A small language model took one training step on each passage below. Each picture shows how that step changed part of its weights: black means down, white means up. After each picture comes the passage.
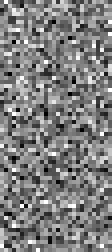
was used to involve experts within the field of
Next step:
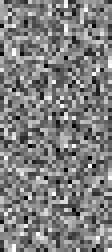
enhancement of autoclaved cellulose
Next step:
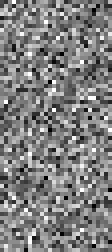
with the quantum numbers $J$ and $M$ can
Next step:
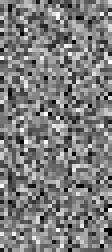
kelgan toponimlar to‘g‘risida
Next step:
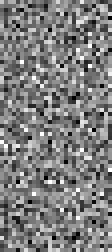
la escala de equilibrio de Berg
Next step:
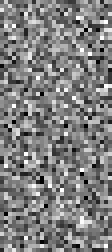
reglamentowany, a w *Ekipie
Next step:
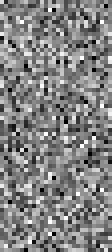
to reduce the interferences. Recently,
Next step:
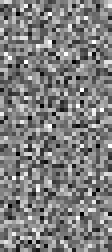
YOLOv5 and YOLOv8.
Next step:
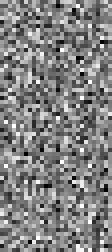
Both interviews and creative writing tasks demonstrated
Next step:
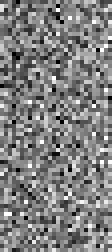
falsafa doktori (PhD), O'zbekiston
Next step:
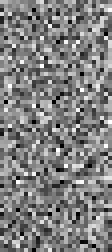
that 31% did not use the results of the
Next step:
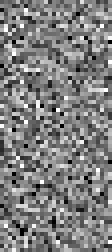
2.98 1.23 Marital status Married
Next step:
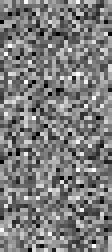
\end{abstract} \maketitle The fundamental nature of
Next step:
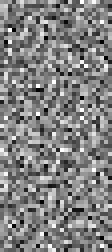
способностью автоматически
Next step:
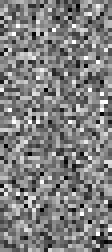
the Sanatanis and because of chaotic conditions
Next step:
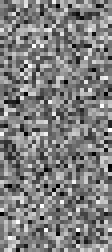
solid black vertical arrows. These times are a few
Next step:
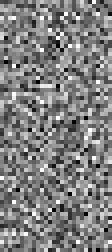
nazardan, O'zbekiston uchun eksport
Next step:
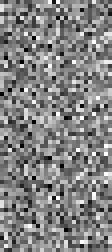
o'zida pedagogik xususiyatlarni ham
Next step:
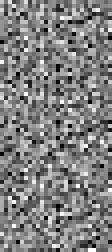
о односима између
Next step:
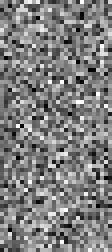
in fig. 3), whose condensation is linked
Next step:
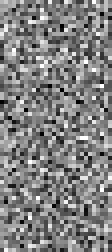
do not guarantee that the data returned
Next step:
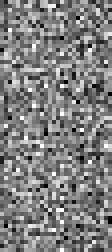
32,8% der Antwortenden im
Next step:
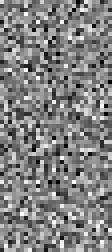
a specific training program. Testing instruments used and measured
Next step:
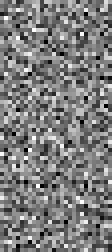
the Yukawa potential between two nucleons due to
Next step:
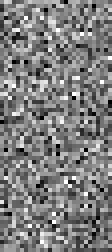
emission is detected at the 3~$\sigma$ level across
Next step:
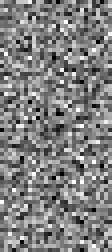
We thus report the results of 141 users, 72
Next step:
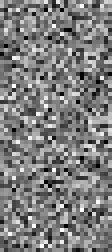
$t$ is introduced), while the rest of the values
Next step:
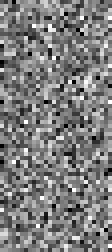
Prin urmare, un nou concept de
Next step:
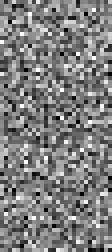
at the minimum sampling time, i.e.
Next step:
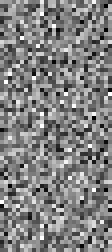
members did not attend any event. However, SIE
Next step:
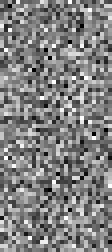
be manually cut leaving only the conjunctiva before
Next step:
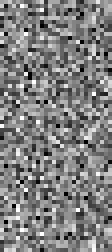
signal that was transmitted through free space. Relatively
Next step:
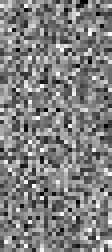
ha-1 with the value of 94 kg
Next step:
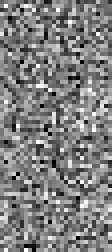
the double helix are disrupted and the
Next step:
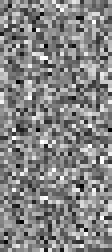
do in these cases is to form a noise model that includes
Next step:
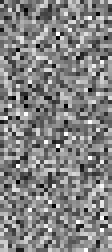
the form of a peculiar velocity field
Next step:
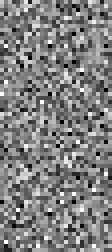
обоими родителями
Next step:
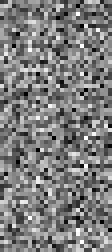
27708, USA} \affiliation{X, the
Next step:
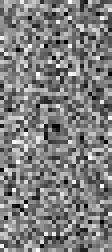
Sources' analysis The distribution of studies shows an interesting
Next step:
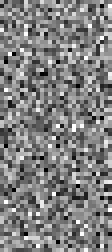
Abstract: Tissue engineering could play a major
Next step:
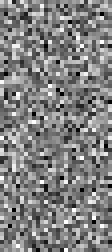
Выявленные изменения не
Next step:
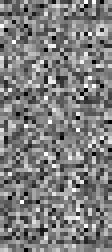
chosen as \begin{eqnarray} \delta
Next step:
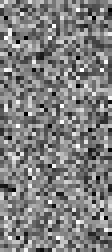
the periods found with the time-distance diagrams
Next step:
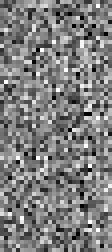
normativa de la tecnología (Lopes
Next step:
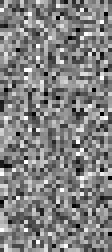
bienes de consumo: - a) Control de
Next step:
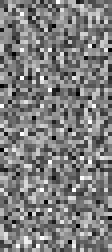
Universidad Cristóbal Colón Boca del
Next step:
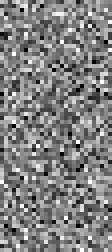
F4/80 immunostaining of mice
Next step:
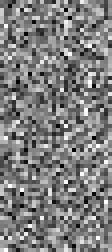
en nuestro planeta, lo cual se relaciona
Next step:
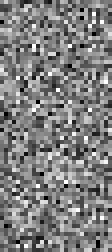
right ventricle in patients with ischemic left
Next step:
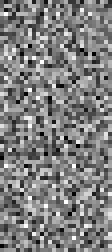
100 choices of excerpt in a typical song
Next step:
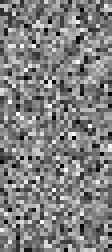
DisProt (\tablename{
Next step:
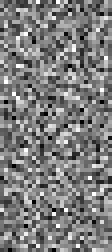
- Campbell, H. A. &
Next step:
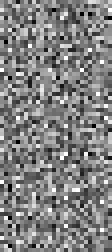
натижаларга эришилди.
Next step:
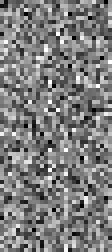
by indigenous peoples continuously, from one
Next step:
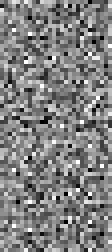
explora tanto su impacto en las dimensiones
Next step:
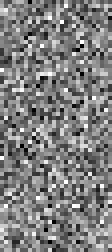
is launching of a tool to bypass
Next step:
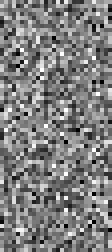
classes dedicated to advanced skills to write
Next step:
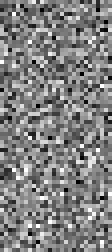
form the qubit); 3. These transitions must be at
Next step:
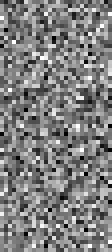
uniform linear array as \begin{equation}
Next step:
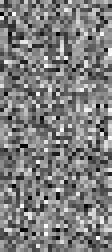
tuzilishi va tuzilishi sohasidagi
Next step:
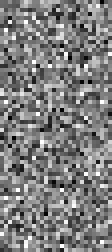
que la inteligencia artificial (IA) puede
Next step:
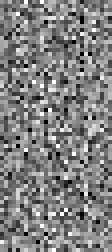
proof that is irreducible for a specific class of
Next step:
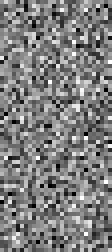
in savings if the recovery plan can help
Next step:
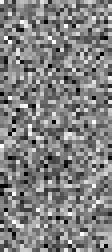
progression. At the same time, the average chord
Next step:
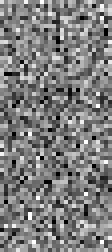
other benefits. It may not be achieved because of the
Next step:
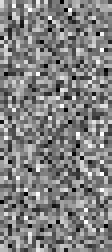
for AD. Prominent among these microglial
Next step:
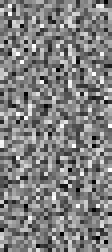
separations using vortex or other small inner working angle
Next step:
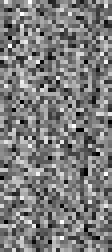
Land Surface Temperature (LST) The
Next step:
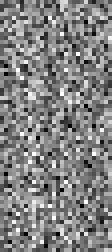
downstream synthesized speech. Despite the
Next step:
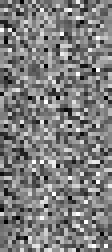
фаолиятига тасир етувчи
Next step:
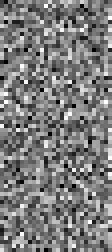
organisationnelle, en mobilisant un
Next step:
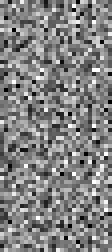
є впорядкований виклад
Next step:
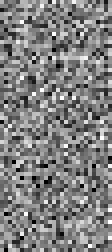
FEM result qualitatively agree with this result.
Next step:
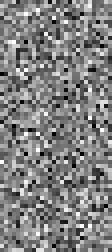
A Reader*, eds. Carole
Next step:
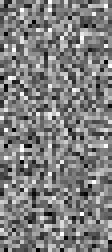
selisihan (keluarnya
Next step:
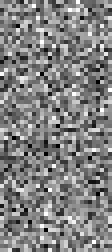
it has been hidden by a minimum area element,
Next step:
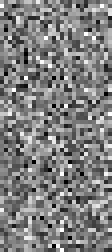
shown in **Figure 1** (with the facet containing
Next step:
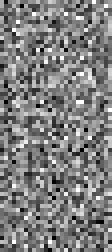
retardation effects contribute essentially, dispersion forces
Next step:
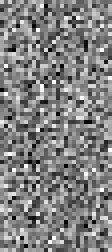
persons with disabilities from participating in various community activities
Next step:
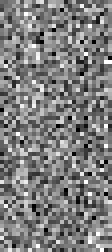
versus the apical tree, and bursts of
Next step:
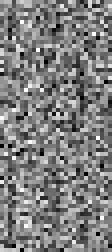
methods. The clinical material consisted of 128 patients with
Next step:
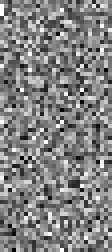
Ter 7 (panel a) and between Ter
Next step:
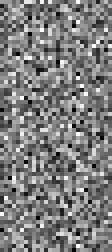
haroratlari esa oshadi. Bu holat
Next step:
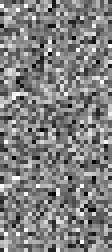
proses kompleks, mulai dari
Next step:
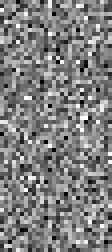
read and approved the final manuscript.
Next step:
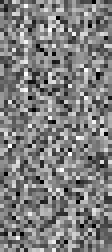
the box is the second quartile (the
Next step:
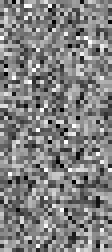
a Tool \ac{api} call may consist
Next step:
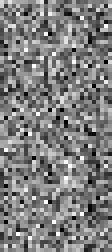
does not affect the spacetime geometry. We also analyze the
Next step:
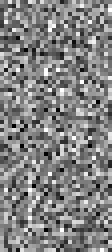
simulate the onset of sliding across two
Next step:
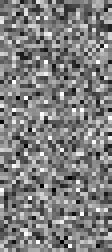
entre obra y lector, supone la
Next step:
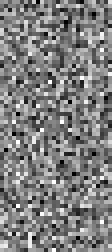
of the $SU(2)$ non-linear sigma
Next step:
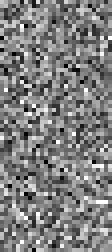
Passion 2. Love 3.
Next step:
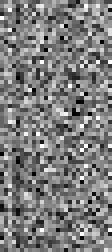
обліку та інтеграція з
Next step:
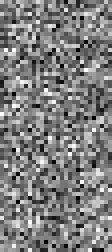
reference and test product and the value was 1.0
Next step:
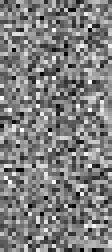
and processes, affordances, and engagement
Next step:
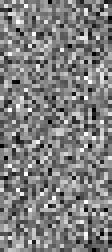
game theory analysis. Findings at the end of
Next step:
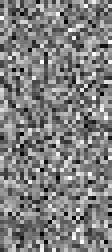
seems natural to ask whether these could be combined into
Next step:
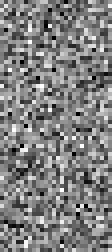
by institution(s) other than the religious
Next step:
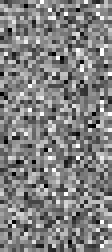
4. Cherez rosijsku
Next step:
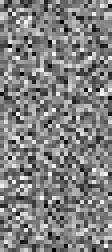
$\efunc^{(m)}(k)$ associated with an
